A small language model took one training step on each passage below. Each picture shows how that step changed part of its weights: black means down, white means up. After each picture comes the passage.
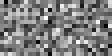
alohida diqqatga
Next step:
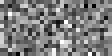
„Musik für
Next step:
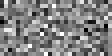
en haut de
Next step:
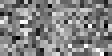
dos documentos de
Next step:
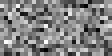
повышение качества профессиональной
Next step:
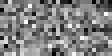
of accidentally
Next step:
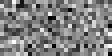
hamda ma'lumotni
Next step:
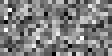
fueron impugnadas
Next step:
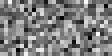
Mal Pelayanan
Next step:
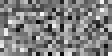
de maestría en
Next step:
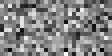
virtual reality for
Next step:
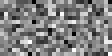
processo de apropriação
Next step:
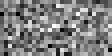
la investigación, derecho a
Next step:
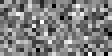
da face e parte
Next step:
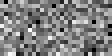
correctamente te
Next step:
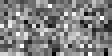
ve biricik
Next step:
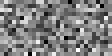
uma fonte ou a
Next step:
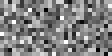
une double
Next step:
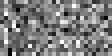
asosida safarbar
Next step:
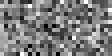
das gestantes.
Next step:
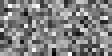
kuchli insonlar
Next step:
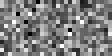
penelitian adalah peneliti
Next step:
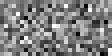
bilim berish tipidagi
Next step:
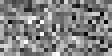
эса ҳар
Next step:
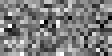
darajasiga salbiy
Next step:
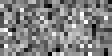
ve Kubaba
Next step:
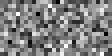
Ishlab chiqarish
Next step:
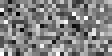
5 В гости
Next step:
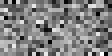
de governança nas
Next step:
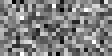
Brasil. 3. A
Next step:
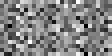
tanto para que os
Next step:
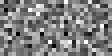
Shuningdek, C.
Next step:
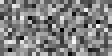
roku, w
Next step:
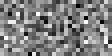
superados ao longo
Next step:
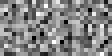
emergentes e em
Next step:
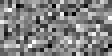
munosabatlar // Science
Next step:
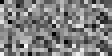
abordagem singular é
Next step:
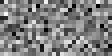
qanday badiiy
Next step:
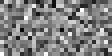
riesgo de violencia con
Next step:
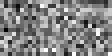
las especies que
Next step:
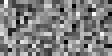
yetarli emasligi
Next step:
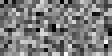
juga akan memperlancar
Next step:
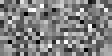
participación de la población.
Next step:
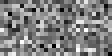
asoslangan nisbat va
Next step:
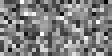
and Artificial
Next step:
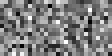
розвитку ЦСР
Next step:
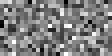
qilinadi. Ushbu
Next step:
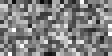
1); dicha
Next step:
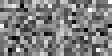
NP Année
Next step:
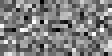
qilish ham sportchining
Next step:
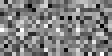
em Medicina pela
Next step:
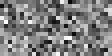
operações diferem
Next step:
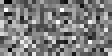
formativos y evaluativos
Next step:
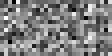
a validação da
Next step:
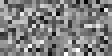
global objective: to
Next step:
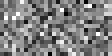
of philol.
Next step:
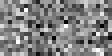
construcción de esa
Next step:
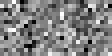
la propagation du
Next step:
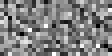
filtrining amalga oshirish
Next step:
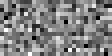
A chegada dos
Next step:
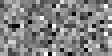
de Recherche
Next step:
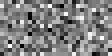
werden – wie im
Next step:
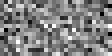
ligantes, sendo
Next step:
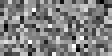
ao império
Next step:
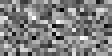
for landscapes
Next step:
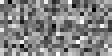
favorece la activación
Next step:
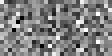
fragmentado y
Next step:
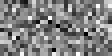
вида обеспечения
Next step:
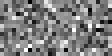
4: Vztah
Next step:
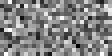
In regno solis
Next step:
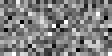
orqali birgalikda
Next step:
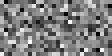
os respetivos identificadores
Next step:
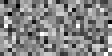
обеспечения высокой
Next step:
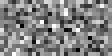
el caso argentino
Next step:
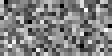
the Law and the
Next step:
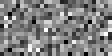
представляет собой
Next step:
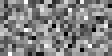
2020 research and innovation
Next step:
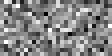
un changement par
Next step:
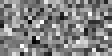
with vital pulp
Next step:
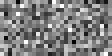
en el diseño del
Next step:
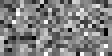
adaptações ainda em
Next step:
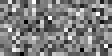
этилган ҳамда
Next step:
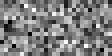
в процессе формирования
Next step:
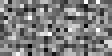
у Львові
